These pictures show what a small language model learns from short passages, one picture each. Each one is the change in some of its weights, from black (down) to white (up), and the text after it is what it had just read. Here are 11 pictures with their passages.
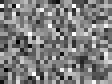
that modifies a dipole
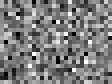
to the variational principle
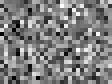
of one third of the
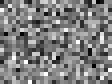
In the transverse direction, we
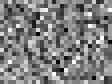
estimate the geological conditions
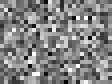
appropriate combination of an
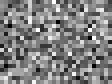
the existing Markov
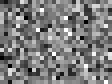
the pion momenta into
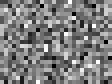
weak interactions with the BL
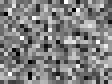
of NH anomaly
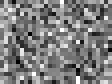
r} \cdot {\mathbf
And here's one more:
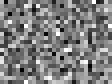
the DNS-LBM
